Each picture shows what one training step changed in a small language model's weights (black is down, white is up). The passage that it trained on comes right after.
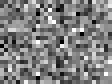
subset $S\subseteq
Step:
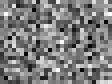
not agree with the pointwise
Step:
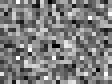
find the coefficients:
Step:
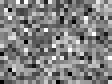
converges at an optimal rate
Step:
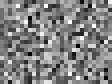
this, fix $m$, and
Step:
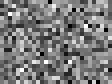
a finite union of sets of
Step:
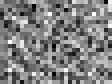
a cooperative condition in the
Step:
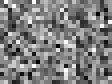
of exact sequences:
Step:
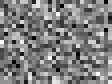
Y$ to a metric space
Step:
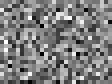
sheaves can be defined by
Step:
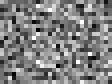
enough. \begin{proof}
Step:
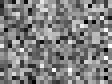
all $j$, from which we
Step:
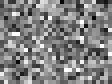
any obstructions. We also
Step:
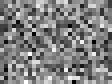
number of distinct
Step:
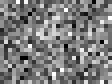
largest singular value of
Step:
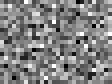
Then, the following assertions are
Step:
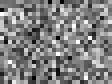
solvable (note that
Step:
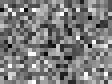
Reciprocity Theorem
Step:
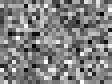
the case up to now, the fact
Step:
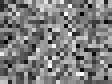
is $M>0$ such that
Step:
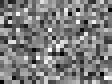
admits some special
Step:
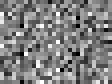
p_2 \right)
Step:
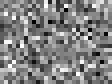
are the same with the relations
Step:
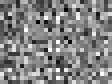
M_1\delta \cong
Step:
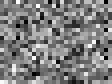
a modified structure of solutions
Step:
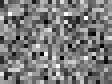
2$ possible edges of a
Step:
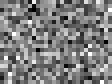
the homogeneous state to
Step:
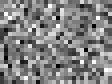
type of the solved model. The
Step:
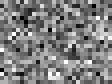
with 82 smooth points in the
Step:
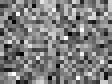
rank $r_{\tau}$ and
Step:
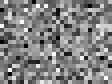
\ref{MR} is
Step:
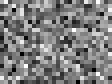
the equations for the adjoint process in
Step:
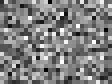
be a subgraph of a graph
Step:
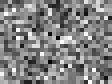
define the event $
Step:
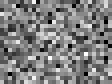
not greater than the
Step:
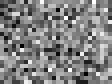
realization of $D$ if the
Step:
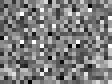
graph pair diagrams can be
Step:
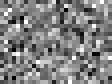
are Ann-equivalent.
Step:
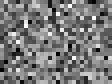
of continuous functions arises in the
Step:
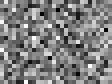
\begin{equation*} W =
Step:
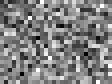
close the section with a short
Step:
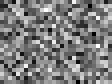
to include these morphisms in the
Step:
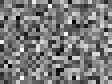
(both for real and complex
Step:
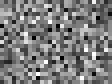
Santa configurations.
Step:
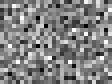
the primality of their elements,
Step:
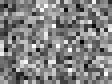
its null Gauss map.
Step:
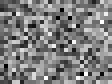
for $\overline{\mathcal{M}}$
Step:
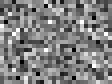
critical value. The
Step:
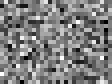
$L$ an ample line
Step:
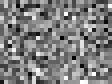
\sum\limits_{i \in
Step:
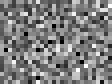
same statements we conclude, as
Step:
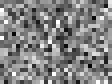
Corollary \ref{avef},
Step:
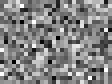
we get \begin{eqnarray}
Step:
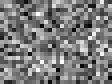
usually associated with some infinite
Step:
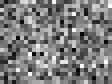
covariant derivatives of
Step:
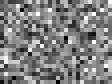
We show that a similar property holds for
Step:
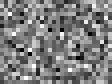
transition. We find
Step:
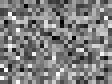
temperature of body
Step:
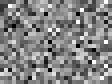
of $k$, for any fixed
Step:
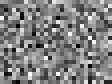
N},\circ)$. {\it Suppose
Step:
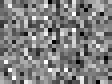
and using (2.2) we
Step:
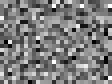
\left\{\xx \in
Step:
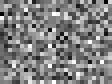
chart can be chosen to be
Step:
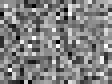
\ref{prop61}, we
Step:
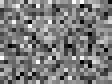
basic differential geometric
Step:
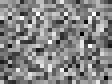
mapping $A\in
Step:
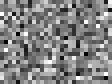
\mathbb W_m$. Then
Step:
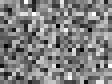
this method an estimate for the
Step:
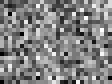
pair $(X,D)$ is log
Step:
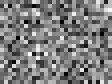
two linear deformations of an
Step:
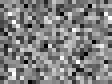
test whether these methods
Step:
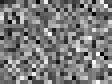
credits, and to a
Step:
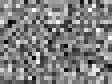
the given displacement on the
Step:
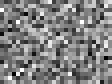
for weighted ensemble
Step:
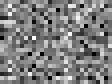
give the rules, but
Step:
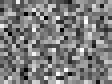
prescribed conditions.
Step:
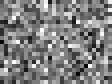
even with a relatively fast
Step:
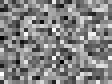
to zero} \noindent Let us consider
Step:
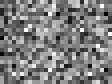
composition operator is of rich
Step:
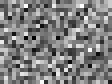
Thus $$ \begin{aligned}
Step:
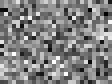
with the same symbol could
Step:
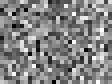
numbers, and the set of all
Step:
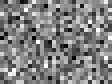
the case without resetting,
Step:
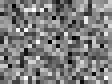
polynomial equations. Computational
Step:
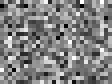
$P_n$ is the path
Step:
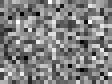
dimension of the normalizer
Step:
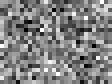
morphisms between them. Then all
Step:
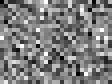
is also the number of parking
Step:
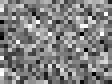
for $\gamma$ and noting that
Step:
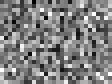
This completes the proof.
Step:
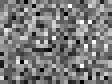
As a quantum torus
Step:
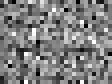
the hypothesis.
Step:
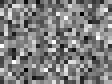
from the facets to
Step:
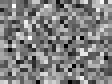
is the set of words of
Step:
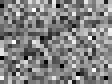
$b$ implies the rest of
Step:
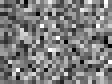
and Tamagawa product
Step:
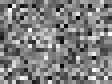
${\bf C}^n$ can be
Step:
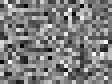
$0$ in other fracture
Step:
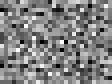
+ \mathbb{P}_\lambda
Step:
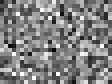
satisfies \begin{itemize} \item
